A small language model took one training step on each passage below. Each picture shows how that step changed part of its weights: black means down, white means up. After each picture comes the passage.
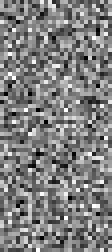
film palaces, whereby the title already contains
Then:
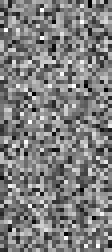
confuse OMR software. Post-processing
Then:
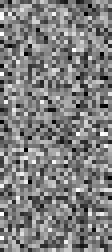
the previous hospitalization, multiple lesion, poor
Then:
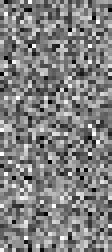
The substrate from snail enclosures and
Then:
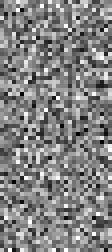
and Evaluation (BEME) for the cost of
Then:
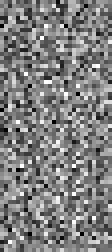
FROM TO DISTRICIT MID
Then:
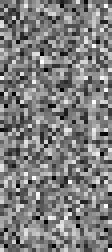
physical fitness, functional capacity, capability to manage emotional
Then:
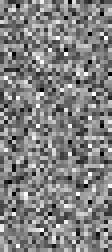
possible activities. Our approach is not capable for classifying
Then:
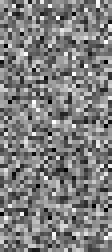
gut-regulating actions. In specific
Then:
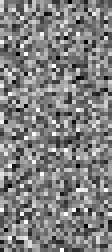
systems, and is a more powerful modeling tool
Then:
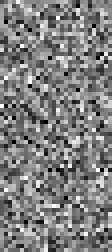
determinant of recent increase in intra-OIC
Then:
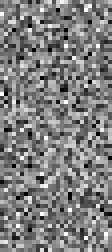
the intercore interaction induces magnetic frustration
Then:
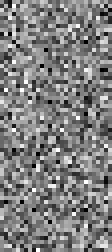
the three-stage coding process. At the
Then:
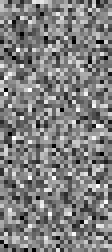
create families with at least two individuals of the opposite
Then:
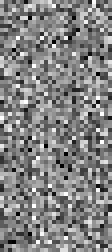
Institute of Science and Technology, Tamil
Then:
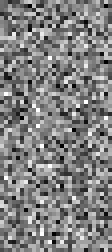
particularly severe for the functioning of families. Temporal
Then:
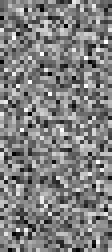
has been conscripted by the railroad
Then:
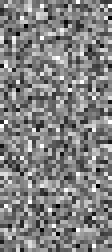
measured twice after a normal expiration by
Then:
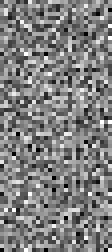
paper [20]) We know that,
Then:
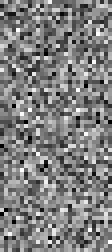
The output voltage is controlled using a duty cycle
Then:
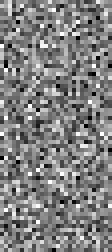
(Fig. 3H) belonging, accordingly,
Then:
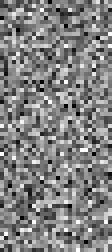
the surface coverage is high (*i.e.* at
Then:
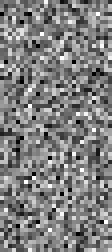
(AST), alkaline phosphatase
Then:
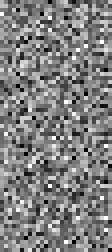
the state of the art in the institution and the
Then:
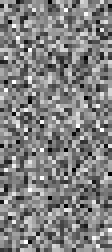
Prostate Cancer. *J. Urol.*
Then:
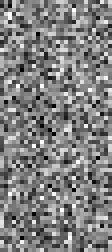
describing external trends and their potential future impacts and the internal
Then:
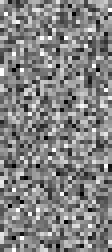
are charged IDR 5,000 for
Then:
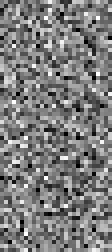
so it would be a nonlocal wave. So
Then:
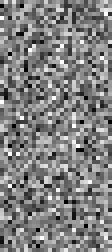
- Table 2: Results 5. CONCLUSION During my
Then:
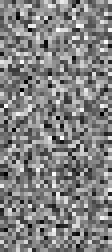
follow-up of patients with advanced liver disease.
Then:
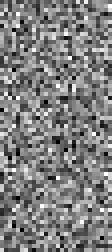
and found their distribution. Also an algorithm for data
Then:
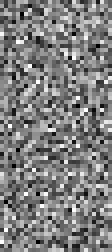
(bright purple berries). 1 –
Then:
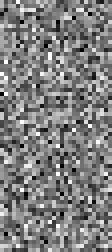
and processes for oversight of Notified
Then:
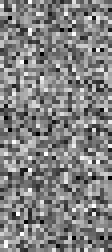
at the University of Caloocan -
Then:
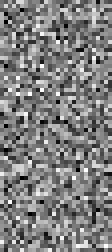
and percentage feather degradation rate was selected for further study
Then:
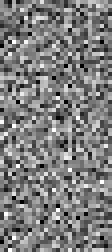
the assessment of EbA measures against the proposed
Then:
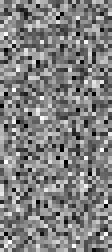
this does not happen again it is recommended that the
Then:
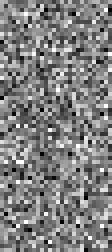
electronic documents containing humiliations and/or
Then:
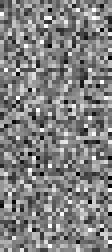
and subclass Acari. These are ovoid
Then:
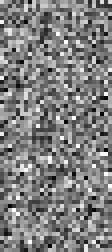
success in international cooperation.[6,72]
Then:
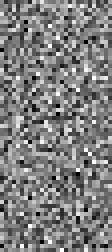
to your area. - The campaign has been promoted
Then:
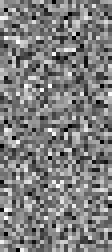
that can mitigate emissions and optimize the total cost
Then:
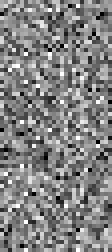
Analog-to-Digital ABEP
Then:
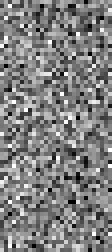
Charles Ronald Harahap ✓
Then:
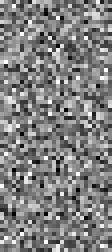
million km² with ~16.5 million ha
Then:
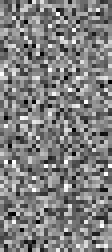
to the availability of data and variations in the environment,
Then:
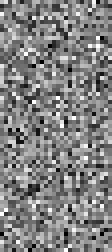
The Gap Analysis also explores the inequalities of
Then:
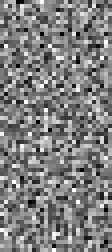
two released varieties (Table 1)
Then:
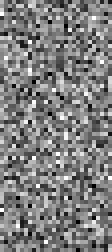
notes of blend are felt Inherent in
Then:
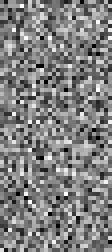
and Uganda have exhibited a shift towards
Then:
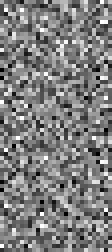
institutionalization of extended deterrence: the two sides
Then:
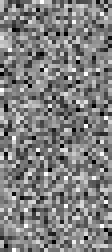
cannot be reached from the default state. (Figure 7
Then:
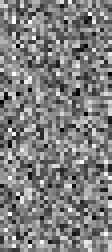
and the relational system that surrounds him).
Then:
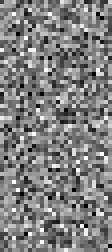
change direction (as indicated by the arrows). The
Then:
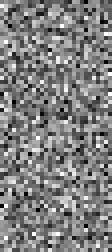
aim at developing right attitudes and values, conduct and
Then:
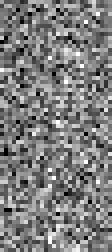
V_{batt} is terminal voltage and
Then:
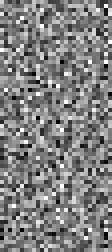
developed plan for future sea resource management. Based on
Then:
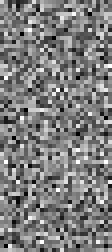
where an incident took place. The sequences of messages are
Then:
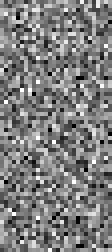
and gums, prepared using natural ingredients,
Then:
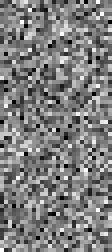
Medium Enterprises (SMEs)
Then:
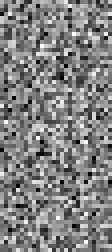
antibiotic susceptibility testing of the isolates was done by
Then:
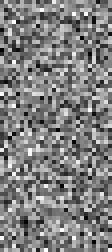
settlements in Okene LGA S/N
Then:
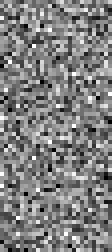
After initial stabilization, skull films
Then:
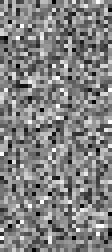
***THE IMPORTANCE OF
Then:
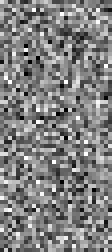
W Munro has achieved a reputation for
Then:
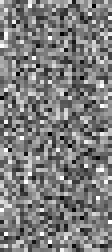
and ⁷² With hard labour under section 541
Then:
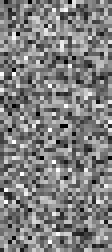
indicated a slight matrix degradation. It is worth to
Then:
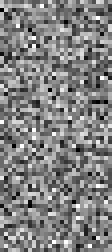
anorexia nervosa, bulimia
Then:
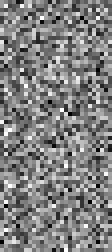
K_c , and greater is the probability of the
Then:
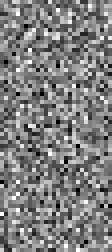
(second segmentation) which appears to be almost
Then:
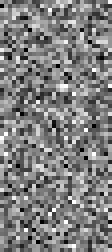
characterization of bacterial pectinase producers to
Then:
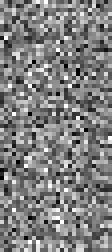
conducted to examine the effect of homophone game
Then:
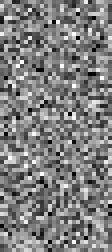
at the motor speed of 800rpm with an
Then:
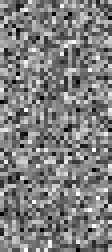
that are used to obtain these results by the users,
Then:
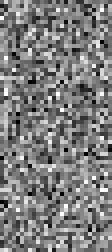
(GC), i.e. industrial, heavy traffic
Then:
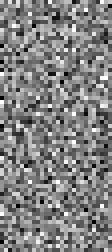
accounts for 5.31% of the total world publications
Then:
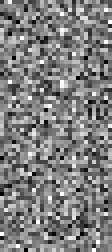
geography, arts, Portuguese
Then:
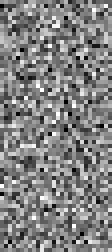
break with the innumerable studies examining the
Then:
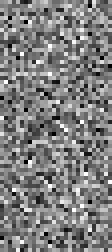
Review & Editing Vi : Visualization
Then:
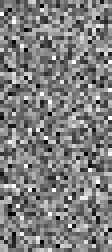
Technology for Efficiency with XR D3.1
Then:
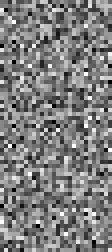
cyber treats. Staff is a very important
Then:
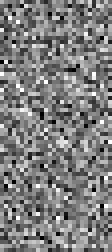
hospitals. We identified suspected IE
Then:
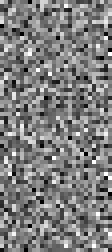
early phase of the software development are based on human evaluation
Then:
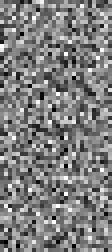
varieties ranged between 21.4
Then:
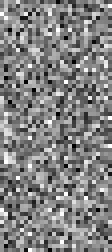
a mean age of 57.67 ±
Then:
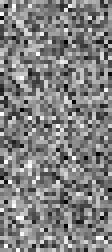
members at the time of performing complex maneuvers were
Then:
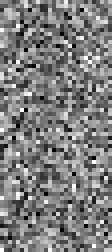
- Foreign bodies leading to infections like
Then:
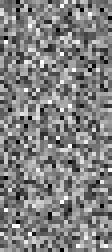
generally, the thalweg of flow. This
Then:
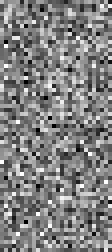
chapters on tribal assimilation
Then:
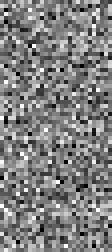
The aqueous and ethanolic extraction of pods was
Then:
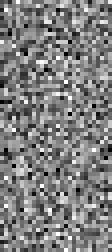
with the contact wire. Each undeformed dropper
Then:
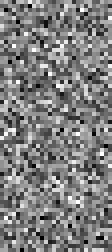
at the top of this hierarchy with a
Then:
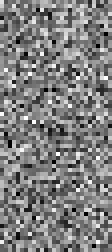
loop, and the colder surrounding area can be predicted
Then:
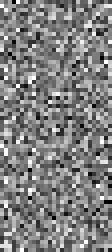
Perceptions and knowledge of family health, family
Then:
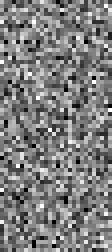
explicitly included in the scans along with other
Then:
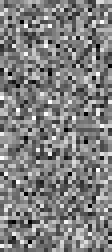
Digital objects representing 1 album with 80 sheets
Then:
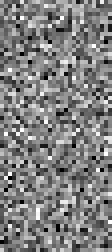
model for transcribing Pracalit into
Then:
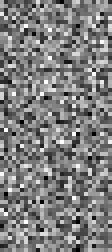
system contributes to various Glomerulopathies
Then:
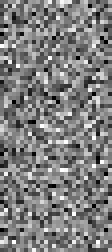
3.3. Agreement Enterprise
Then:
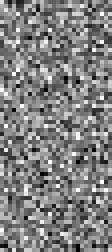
where our bodies might be, because the chaotic
